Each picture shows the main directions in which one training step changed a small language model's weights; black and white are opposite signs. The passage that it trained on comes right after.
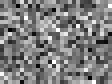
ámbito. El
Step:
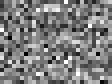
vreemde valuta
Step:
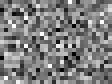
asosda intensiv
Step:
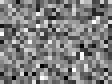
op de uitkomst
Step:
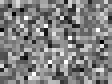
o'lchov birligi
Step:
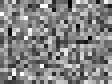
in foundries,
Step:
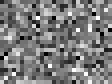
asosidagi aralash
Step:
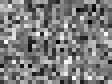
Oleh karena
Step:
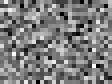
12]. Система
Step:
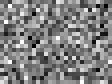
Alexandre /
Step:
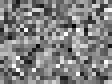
LA BUENA
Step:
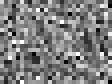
Astive qurilish
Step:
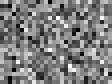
doim ham o’ylab
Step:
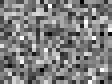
випливає, що
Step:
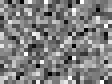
física doméstica
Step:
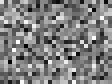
que a auditoria
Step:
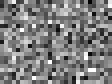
în realizarea
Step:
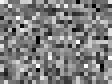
está alrededor
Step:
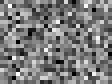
the role of sales
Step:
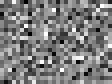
February 2).
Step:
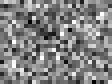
muhim vosita
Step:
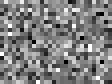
muy importante que el
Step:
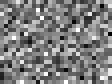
в языке.
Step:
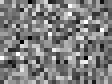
esa Kaufmanning
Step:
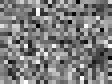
hábitats y la
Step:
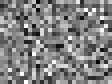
yoki bo‘yangan
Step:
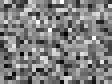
қамраб олган
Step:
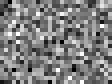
de ocupação da
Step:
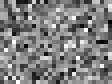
tez sur'atlarda
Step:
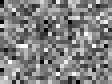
que são designados ao
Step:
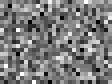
a las MYPES,
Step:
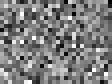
két nő
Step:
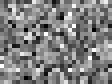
az Akadémia
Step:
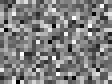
und Wissenschaft des
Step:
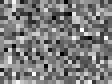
amalga oshirish
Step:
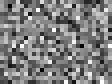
ou moins, proches
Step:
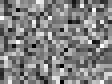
Показана е
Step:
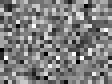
oldukça önemli
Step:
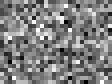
na apresentação e
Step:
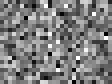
the Wise National Law
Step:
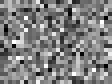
uchun uslubiy asos
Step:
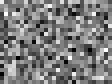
que lo recubre no
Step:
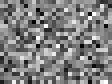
Результати та
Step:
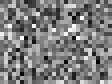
influencerlar bilan
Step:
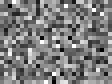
UVA, o que
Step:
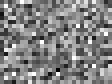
с очевидностью
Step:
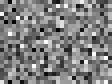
achieving the
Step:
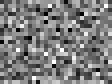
Texts. Für den
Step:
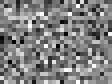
убывая по
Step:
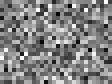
de aula. A
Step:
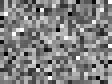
salud, como problemas
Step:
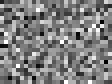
1). Рисунок
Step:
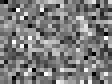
moyen de tester
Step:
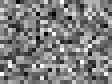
провести сразу
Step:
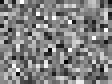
occidental la
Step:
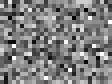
asrlar davridan
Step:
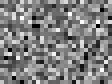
esses invadem,
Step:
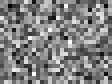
maqsad ularning
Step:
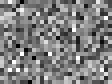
ambiente de trabalho
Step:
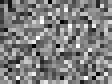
через 30 хв
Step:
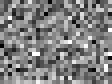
va mas‘uliyati
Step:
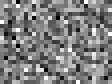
uma especialização.
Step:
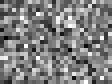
State Technological
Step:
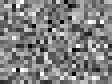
ishlab chiqarish
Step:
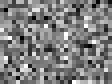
– для выполнения
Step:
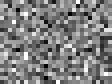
objectifs de ce
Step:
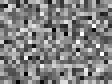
urbanos, a
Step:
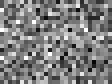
manajemen waktu
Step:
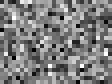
alcanzando al final
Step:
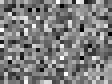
- Assemmand
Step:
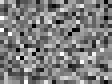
Amazonas em
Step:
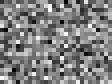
(от посадки до
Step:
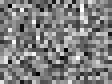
об увеличении
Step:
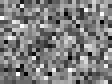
permite optimizar
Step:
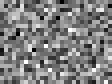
и образовательных
